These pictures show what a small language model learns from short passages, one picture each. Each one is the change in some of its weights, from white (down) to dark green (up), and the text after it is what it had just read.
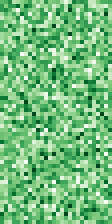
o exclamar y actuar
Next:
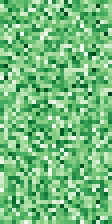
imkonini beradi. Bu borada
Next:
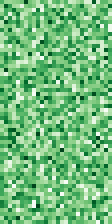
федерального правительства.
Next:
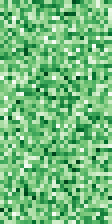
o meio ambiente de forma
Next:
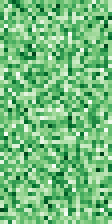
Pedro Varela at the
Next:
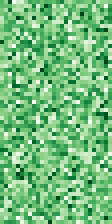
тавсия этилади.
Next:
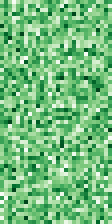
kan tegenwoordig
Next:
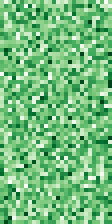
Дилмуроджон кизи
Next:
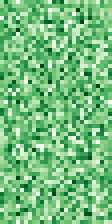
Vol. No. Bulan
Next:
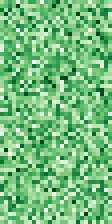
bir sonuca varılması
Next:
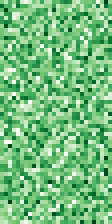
Donetsk People's
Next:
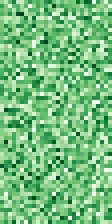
джерел права) та
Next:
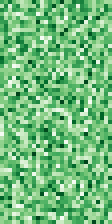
virus corona makin
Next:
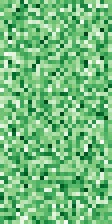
sua proprietà di
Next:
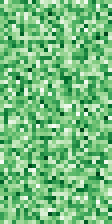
upravo zato što
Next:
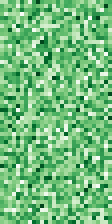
в которой первой и
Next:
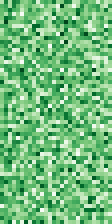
(1-расм). Унга
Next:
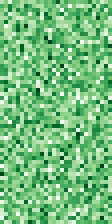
hornos y explotaciones
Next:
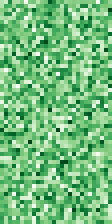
реагентів RDS
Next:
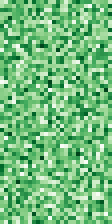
Creative Schools: The
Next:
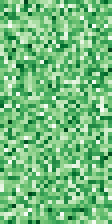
10 minutes. Rinse with
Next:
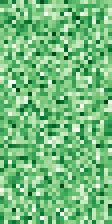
digital em formato DICOM,
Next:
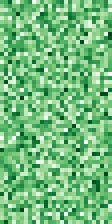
в тому числі з
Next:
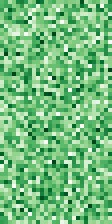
se resistía a que su partitura
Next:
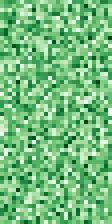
test mostraram um
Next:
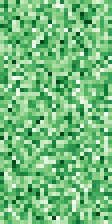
объективлиги, адолатли
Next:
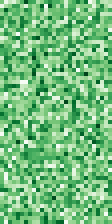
Andino*. Plural
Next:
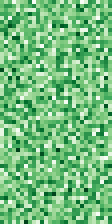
A. V, Ginting,
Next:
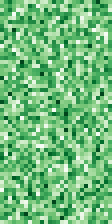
romanidagi Ra‘no
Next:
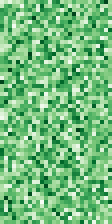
qilish uchun o'ziga xos
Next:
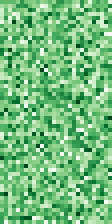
غير كافية، كما
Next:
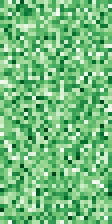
personnes ont voté à
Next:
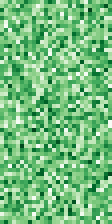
як економічні та
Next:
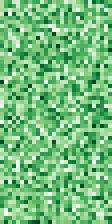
qo'yamiz. 4.
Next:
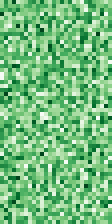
do julgamento do caso
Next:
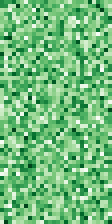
Institute of Electrical
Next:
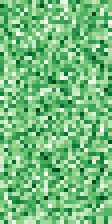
ettiradi. XIX asrning
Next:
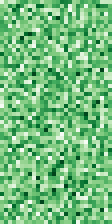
em encaminhamentos,
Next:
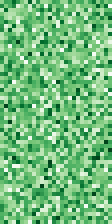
преступлений на
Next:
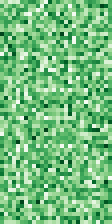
aumenta considerablemente
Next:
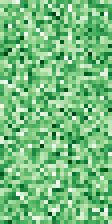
apenas, a regulamentação
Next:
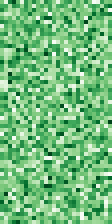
o rezistență mai
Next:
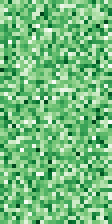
художественные образы
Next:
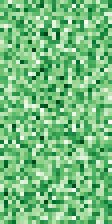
(V-tom Sovet
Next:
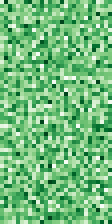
проектов, выполнения
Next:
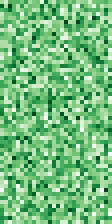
sein, etwa unter welchen
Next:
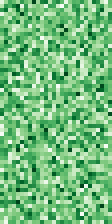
virtuales y navegación
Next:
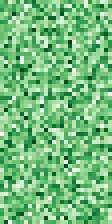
positivamente en el UyG de
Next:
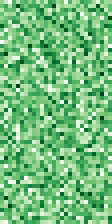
patience dans la discussion.
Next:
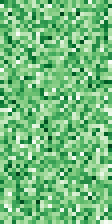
ташқи рискларни ўз
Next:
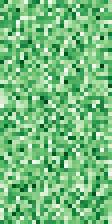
yoki sun'iy bo'lishi
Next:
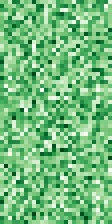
Однако идеологические и
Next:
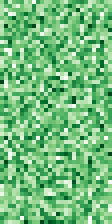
(ASD). The methodology
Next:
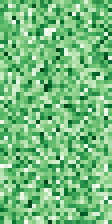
праве. Полученные
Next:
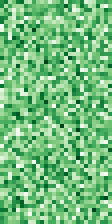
mavjudligi, madaniy
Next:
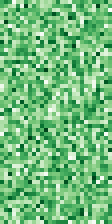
sun‘iy intellekt qaror
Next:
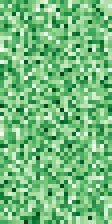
no comitê de auditoria
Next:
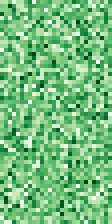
a maior parte deste
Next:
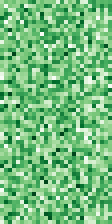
tashqari mamlakatda
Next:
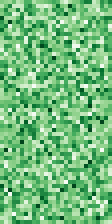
ECLAC – *Economic
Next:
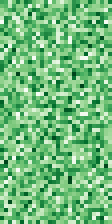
JUNGES, F.
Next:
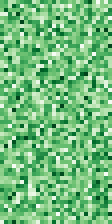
и допускает, как
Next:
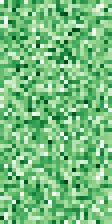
receber a corrente pois a
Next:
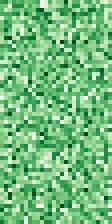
de Arquitectura de
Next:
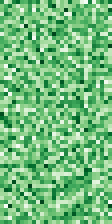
shows what to pay
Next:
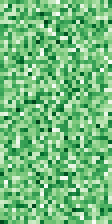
Дзьобань О. П.,
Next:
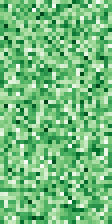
que coquetea con la
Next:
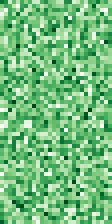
software estadístico,
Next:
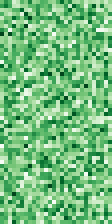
evidenciam associação entre
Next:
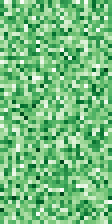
partir disso, foi realizada
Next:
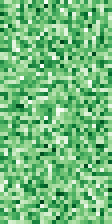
Sunda yang bertahan di
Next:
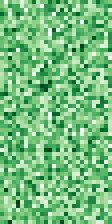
структуры экономик стран
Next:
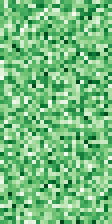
net profit, product
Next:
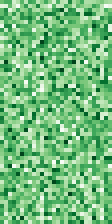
сестра його бабусі
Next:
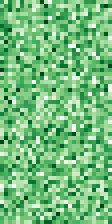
(2025) ma'lumotlari
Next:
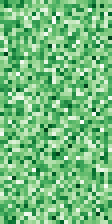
na formação e estruturação de
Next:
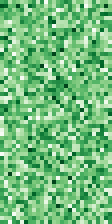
ega bo'ladi. Bu bilan
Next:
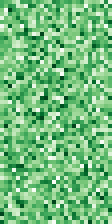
культури, фізичної
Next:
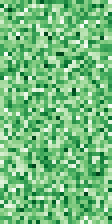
pikirdi alǵa
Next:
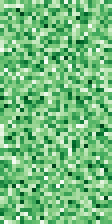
مكتبة العلوم
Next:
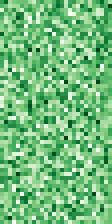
reconoció el derecho a
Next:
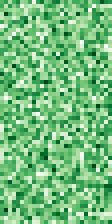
til va oshkoralikni
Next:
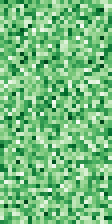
de administratie haar
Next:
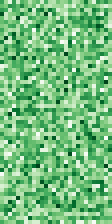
va eksentrisitetlari
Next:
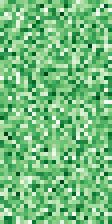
du capital-risque en
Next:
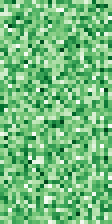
educacional de outras formas, por
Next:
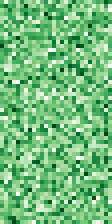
secundárias e terciárias da
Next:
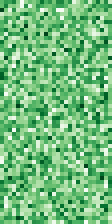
europene în energiile
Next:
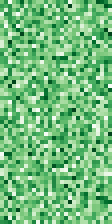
тўсиксиз туризм
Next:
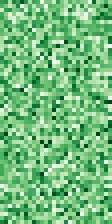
є: лобізм,
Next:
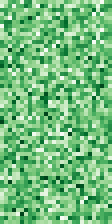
uchun asosiy omil sifatida xizmat
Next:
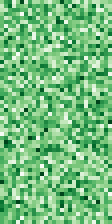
associada à Engenharia
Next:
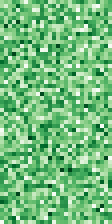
for Meridian Circle)
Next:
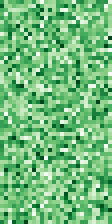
О. В., Карпенко
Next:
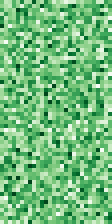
43 DMTT direktor
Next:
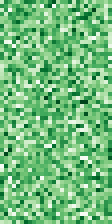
билан боғлиқ қонун
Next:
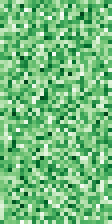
если она имеет
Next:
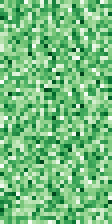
etilgan mashg'ulotlar
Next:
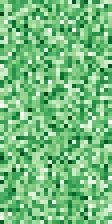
out the basic principles of
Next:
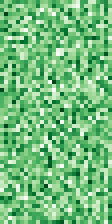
suatu kehidupan
